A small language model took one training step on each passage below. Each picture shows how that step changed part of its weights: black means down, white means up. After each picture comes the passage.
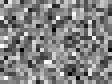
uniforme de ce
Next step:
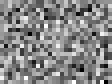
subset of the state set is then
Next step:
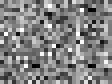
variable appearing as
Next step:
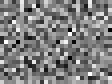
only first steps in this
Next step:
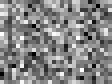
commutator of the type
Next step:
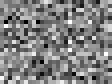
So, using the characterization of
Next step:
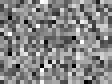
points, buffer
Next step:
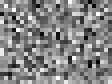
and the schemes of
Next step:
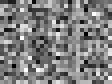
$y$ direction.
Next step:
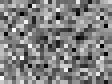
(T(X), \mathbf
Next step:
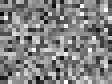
est suffisament
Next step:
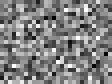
for all $n\geq
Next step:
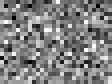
to a perfect
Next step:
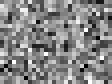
family of bounded domains
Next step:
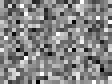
points whose associated matrices have 1
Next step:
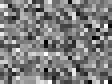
not necessarily bounded
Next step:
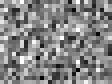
condition needed in both cases
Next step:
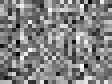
Lie algebra $\Lt$.
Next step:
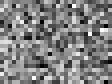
crucial later
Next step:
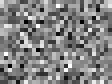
Lemmas, which we present
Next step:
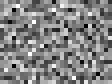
Friedman connection as
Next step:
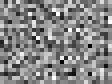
study the behavior
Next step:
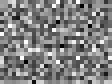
\|C\|$ and assume that
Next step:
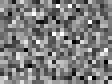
unity. Next, the
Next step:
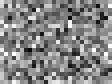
that the labels of its
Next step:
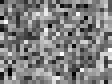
$$ \begin{Def}
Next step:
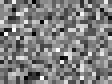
theorem has been derived under
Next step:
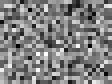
least set theoretically).
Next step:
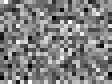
all negative ones.
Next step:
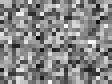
is inertially moving.
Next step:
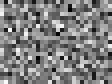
that using a trigonometric
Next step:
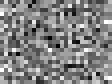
upon $q$ and the
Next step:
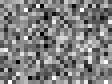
divisor extend to
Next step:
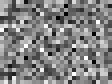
it is evident in
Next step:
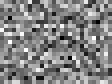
symbols, they obtained
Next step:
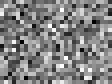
\smallskip So far,
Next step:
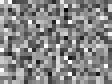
The interpolant is
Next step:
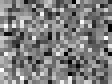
it is known that multiply
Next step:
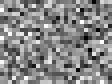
solving a linear system of
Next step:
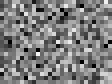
to varying parameters,
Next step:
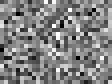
a_{n} \otimes
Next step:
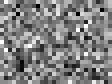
(Note also that it
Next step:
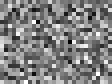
bounding the weak convergence
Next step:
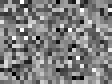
E(K)-\partial F$
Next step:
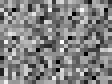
fell into quite obvious
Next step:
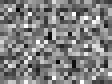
with the SINDy
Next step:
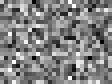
types. Let us
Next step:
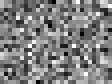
in part by the ACI
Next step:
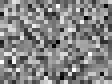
need to establish a
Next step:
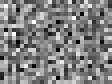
${\cal M}$ is a smooth
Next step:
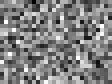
\smallskip Thus we may assume
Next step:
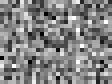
component of degree $2$
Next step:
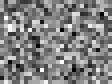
particular, the following property has not
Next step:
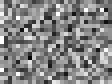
in their book are the
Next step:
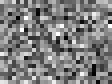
the definition of the sequence, we
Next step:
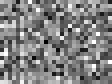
integers from $1$ to
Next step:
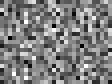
we shall handle the
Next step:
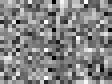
current instead of
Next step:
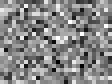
provide a general method for
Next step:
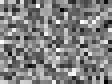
the GIRAF algorithm
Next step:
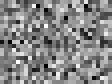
number of such pairs is
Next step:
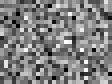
paper, namely Theorem
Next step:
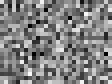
For the other inequality, consider the
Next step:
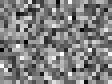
the measure $\mu_{1}$
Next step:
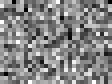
and CLFs for
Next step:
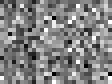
1 \end{matrix}
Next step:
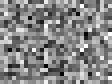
and chain rule as
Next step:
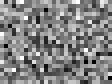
only in the cubic case
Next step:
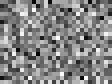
(grant no.
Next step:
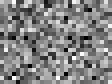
the first letter of the
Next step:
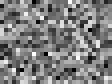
basis elements. Now by
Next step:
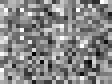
a simple proof of the inequality
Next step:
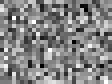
real line bundle
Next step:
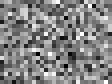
R. China}
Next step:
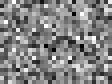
Leibniz algebras
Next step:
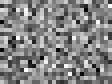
\quad\forall 0\le
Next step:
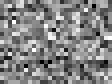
but as the surface is
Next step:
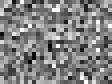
$A$, as follows:
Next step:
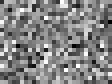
\smallskip e-mail
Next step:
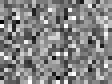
s} \notag\\
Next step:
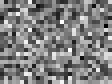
it. **Definition
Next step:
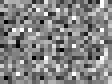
\caption{Case study
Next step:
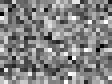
represent the spatial
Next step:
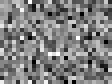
decomposition of the element
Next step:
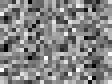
the latter being equal
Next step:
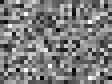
with a Hamiltonian
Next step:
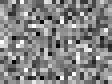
finite groups in which its order is
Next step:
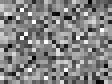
out a correct approximation
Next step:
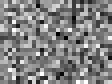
Theorem 1.2; in Section
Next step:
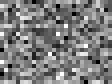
we may choose a basis
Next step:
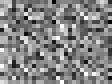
flux FDE, which
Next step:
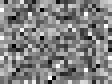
reason why this
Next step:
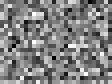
scheme, which is
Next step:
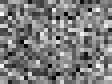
Then \begin{eqnarray*}
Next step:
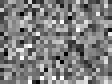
constant $L_{f}$, so
